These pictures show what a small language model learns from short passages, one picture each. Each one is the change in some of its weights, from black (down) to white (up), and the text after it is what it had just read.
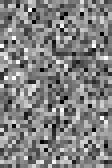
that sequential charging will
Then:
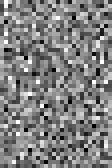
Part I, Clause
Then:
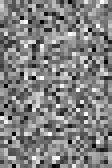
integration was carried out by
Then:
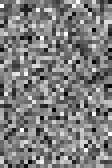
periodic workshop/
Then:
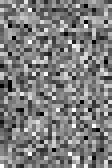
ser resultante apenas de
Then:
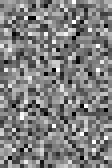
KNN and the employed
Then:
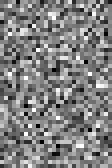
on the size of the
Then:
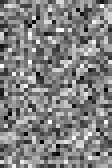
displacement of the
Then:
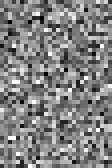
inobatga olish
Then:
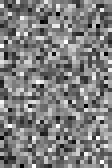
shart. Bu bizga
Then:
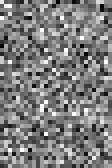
В результате
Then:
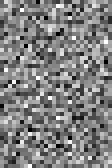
its diverse use and
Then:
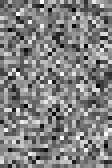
to stakeholders /
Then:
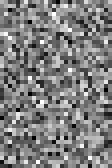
plant at all, or
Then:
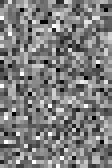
David Verhaert,
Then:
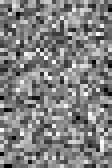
3. O‘zlashma
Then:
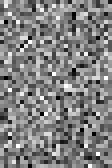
Patients with Thyroid
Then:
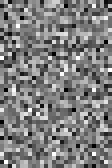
que varios autores han
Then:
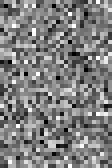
we use the dataflow structure
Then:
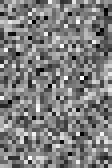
traditionnel qui
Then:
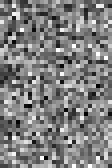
stream network too.
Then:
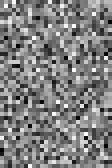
menjelaskan serta
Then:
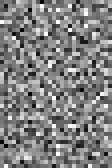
°C of compost
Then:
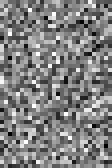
comprises variety of
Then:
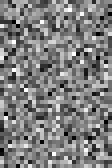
bloodstream infection
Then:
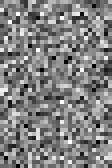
and vocabulary, and
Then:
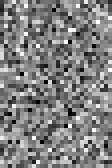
of the resource base of
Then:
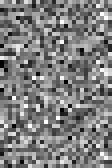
moderately elevated
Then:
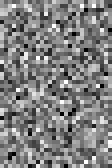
para cada grupo
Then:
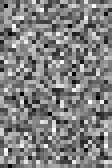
and Finding optic flow
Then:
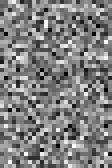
to low flow pressure,
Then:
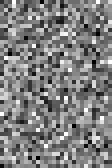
перед викликом
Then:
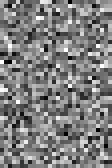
compreendeu a
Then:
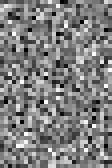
or are meaningless is
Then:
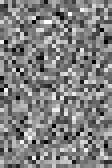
schemes and figures
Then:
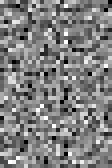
і метод. Том
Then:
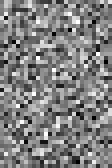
determined in cortical
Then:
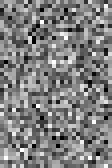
increase the effectiveness of
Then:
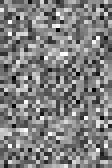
Djidja au Sud
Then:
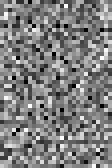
November 15th to
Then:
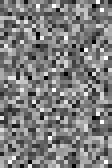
new HR practices that
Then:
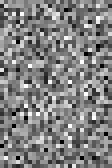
infections have long
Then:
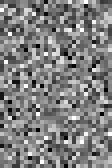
sur la croissance
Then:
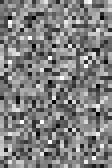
В. А., Семенов
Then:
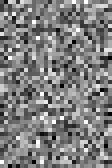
conduct periodic
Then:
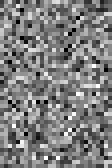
Jednoj od
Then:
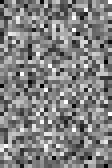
(1) The “Polish
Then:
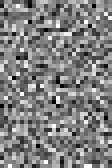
be interesting to know to
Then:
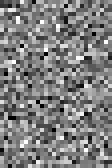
fases en el paso de
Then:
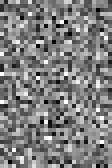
на уроках и
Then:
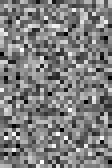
je bilo 3 puta
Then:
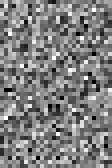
musicais não significava,
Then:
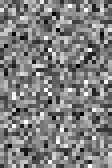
sampai dengan 15
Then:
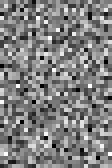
da Educação (MEC),
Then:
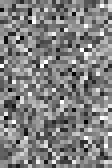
genera un fichero
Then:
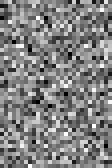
jump test (LJ)
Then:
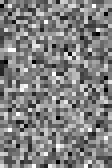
fits the purpose of
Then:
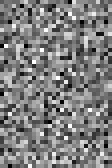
statutes act as the
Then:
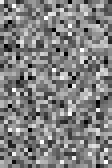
correlation between the presence
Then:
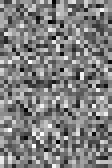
methods*). Oleh
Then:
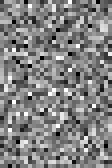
added Total rise
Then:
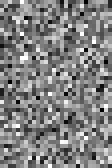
natural language
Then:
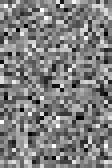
the concept of integration,
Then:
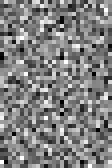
specimen illustrated by
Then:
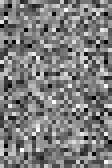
e as condições de tal
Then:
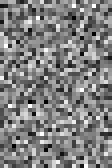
male and female carry
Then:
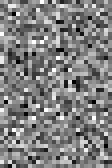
to speed up the onset
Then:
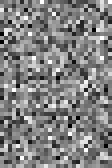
upper right first
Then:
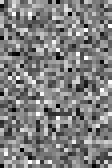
protection in general and
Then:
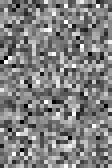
sites in peninsular
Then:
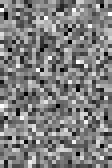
the remote sensing
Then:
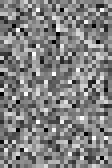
4 + 12x$ and there
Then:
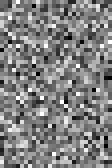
beneficiaries are
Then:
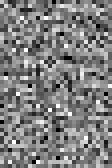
to plate area ratio
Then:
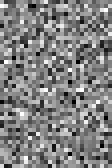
je na dysku.
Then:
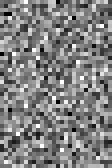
are non-local, this
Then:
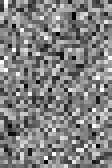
Pune, India
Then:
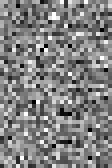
by WOW net
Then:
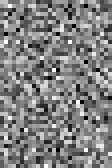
desired for MSR
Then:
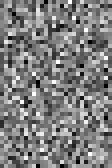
consistently increased
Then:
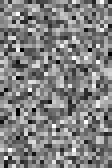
correctly predicted at
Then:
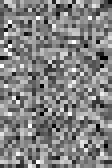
in-depth research and
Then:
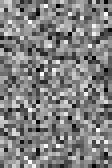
induction, especially in
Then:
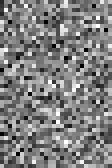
dalam membantu
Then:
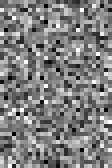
tez to'planib,
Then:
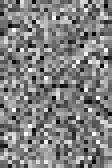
data with its services and participation
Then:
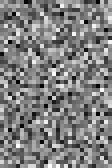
2$ da ifodaning
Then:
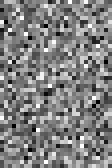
studies illustrate how
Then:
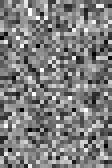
storyteller and the
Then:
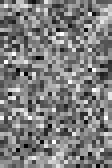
botib qolish
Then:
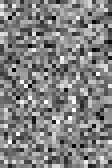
Metode Penentuan
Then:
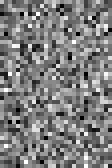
grammatikasida muhim
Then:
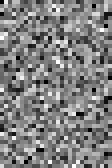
gelegenheid laat
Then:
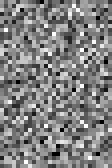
lot from the influence of
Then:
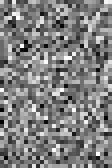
significantly greater with young
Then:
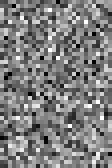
Di Bidino R. et
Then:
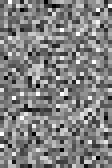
approval This study was carried
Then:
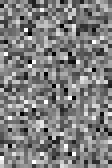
limites des capacités
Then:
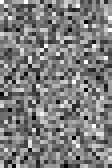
as mudanças
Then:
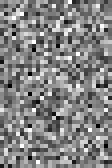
and history of abortion are
